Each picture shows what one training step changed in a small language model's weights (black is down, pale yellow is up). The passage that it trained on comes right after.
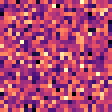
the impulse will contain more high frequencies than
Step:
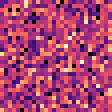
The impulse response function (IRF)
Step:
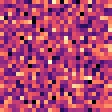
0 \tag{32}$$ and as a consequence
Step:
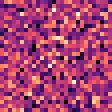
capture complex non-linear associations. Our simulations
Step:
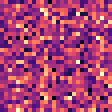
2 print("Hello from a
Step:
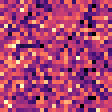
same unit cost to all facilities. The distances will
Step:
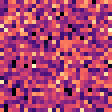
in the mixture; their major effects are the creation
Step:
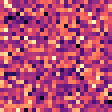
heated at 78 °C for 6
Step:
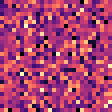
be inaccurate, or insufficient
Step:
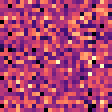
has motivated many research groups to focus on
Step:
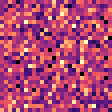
for the atoms through a final network, namely
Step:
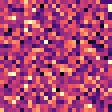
Caraveo, P. A. and
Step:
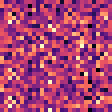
web log or journal in which someone could share
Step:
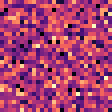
that women are the highest victims of
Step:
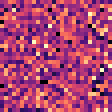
I profile, Reipurt et
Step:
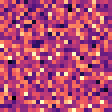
where $v_{\rm P}$ is considered
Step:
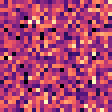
Free Survival; TTP:
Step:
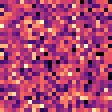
Here $r_t$ is the distance to
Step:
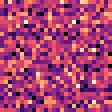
at that time, two have restated their
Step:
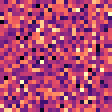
objective is to create a robust MCRT
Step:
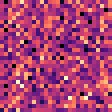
\end{figure} Finally, we apply the
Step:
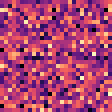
orientation tensor - Polymer: -
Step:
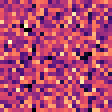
spectral parameter dependent R-matrix \[
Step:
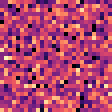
Very deep imaging and faint object
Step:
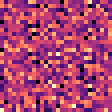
medical devices approved in the European Union and
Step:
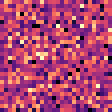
mm) have been made by FDM 3D
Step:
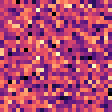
leads $(g<1)$. Analytical expressions
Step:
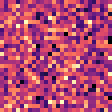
from the energy tensor. It has been shown for
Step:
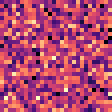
horizontally indicating high light 685 accumulation within
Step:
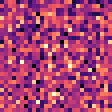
Hibbs \emph{Quantum
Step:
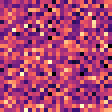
network is a virtual (or logical) network
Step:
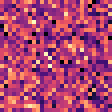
present. We stress once more that this feature seems
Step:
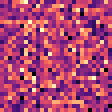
registers, no registers need to
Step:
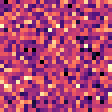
and $M$ are visible and absolute magnitudes
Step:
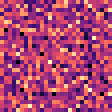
case $a=b=1$ and
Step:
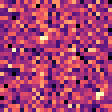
BoAP1, BoPLD1,
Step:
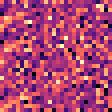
the following procedure to decide whether a pair of
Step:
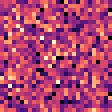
measured with Fe4383 and the velocity dispersion
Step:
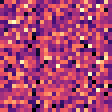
be integrated together to create improved management frameworks
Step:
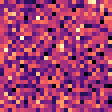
This paper proposes an ontology mapping the
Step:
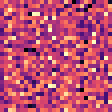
but plasma myeloperoxidase levels predict
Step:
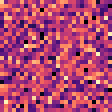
cultivation period. Preparation of Plant
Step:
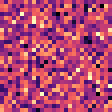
**Abstract** 11 Wind-driven rain
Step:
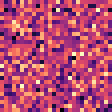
important conclusion that can be drawn from these 2
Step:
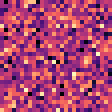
and reproduction in any medium, provided original work
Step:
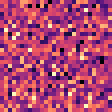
recognized difficulties are not properly
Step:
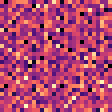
\end{proof} Using the results of
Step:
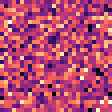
time period corresponding to the center frequency of the
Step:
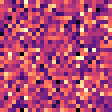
tinea corporis, tinea
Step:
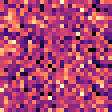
6. The increase observed after 2000 reflects a policy
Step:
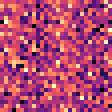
populations in rural areas. India has significantly reduced its
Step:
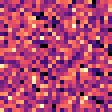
become smaller. This is the case of
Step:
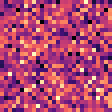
B, 24, sentencing guidance,
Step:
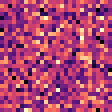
- ✓ Unskilled workers
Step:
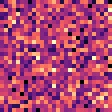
vol. % nano-SiC_p
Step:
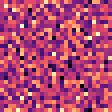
fine-grained classification were conducted using a
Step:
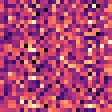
positive semidefinite.\\ (ii) By
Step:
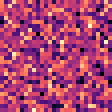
privacy. However, human involvement is
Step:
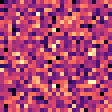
by decreasing the wavelength, are interspersed
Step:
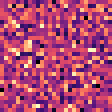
gradient across the PIL decreases, as shown in
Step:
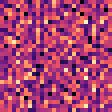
\ . \ee For example, in a gauge
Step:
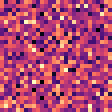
on this particular character. The very idea is
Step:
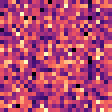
a result of a variety of scales of motion ranging
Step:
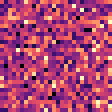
to obtain the normalized weight between 0-1,
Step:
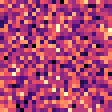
distinguishing the left and right sites of each
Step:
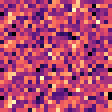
Identification of all the defects in a
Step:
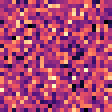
accounting and the costs associated with its implementation.
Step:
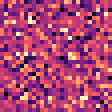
any scalar quantity that can be formed from the
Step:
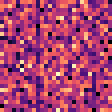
benefits locals by promoting local services and
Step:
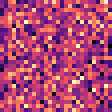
the proposed theoretical model through two-step approach in
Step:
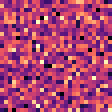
disrupt small-scale businesses (Mean
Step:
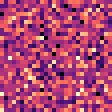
the secrecy constraint, respectively.
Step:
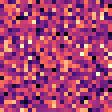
underwent allografts other than
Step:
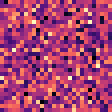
explicitly. Based on the optimal example, the
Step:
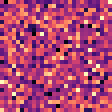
spending exhibits an inverted-U shape
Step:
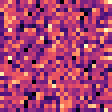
older immigrant gateway, seems to have
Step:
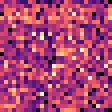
of timed transitions. For example, the transition
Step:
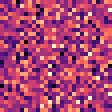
research is based upon work supported by the
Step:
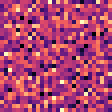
$\omega \tau_0 \sim
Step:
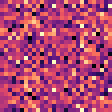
S. S. P. Parkin,
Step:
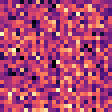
effort 33 Moderate effort 33 High effort
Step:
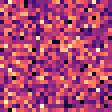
terms of inequalities has led to a number
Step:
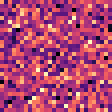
discussion at hand, Totvar more accurately represents
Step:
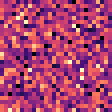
taking the derivative with respect to $L$). The
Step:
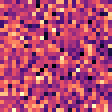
closely aligned with the line of sight.
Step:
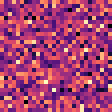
state our main result: \begin{theorem}
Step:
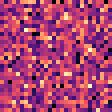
easier to meet. What will a
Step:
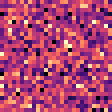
decade, the number of CT machines
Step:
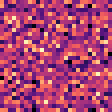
private sectors who have the capability to conduct
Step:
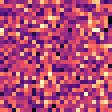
obtained clearance to conduct this study from the
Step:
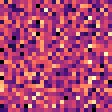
In addition, AL educators should stay in
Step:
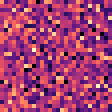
during the proof. For example, if the list
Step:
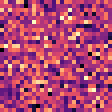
component to Quest 3 was its referral
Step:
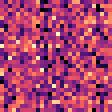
of Information Engineering, University of Padova,
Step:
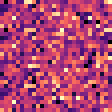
and hospital admission data, which cannot be
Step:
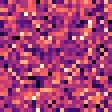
bounds. This raises another crucial question:
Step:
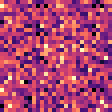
environments offered through various science platforms not only
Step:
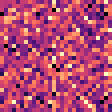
of the total velocity. Along the orbital
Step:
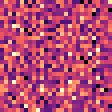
classification of matter based on topology of materials is required
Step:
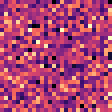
transition have recently been proven rigorously
